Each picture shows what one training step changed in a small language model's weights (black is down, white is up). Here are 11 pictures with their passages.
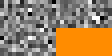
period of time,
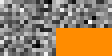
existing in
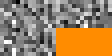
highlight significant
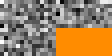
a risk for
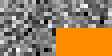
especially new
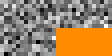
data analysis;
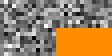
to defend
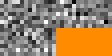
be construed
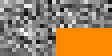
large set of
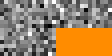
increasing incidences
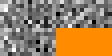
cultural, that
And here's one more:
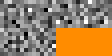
them. Good
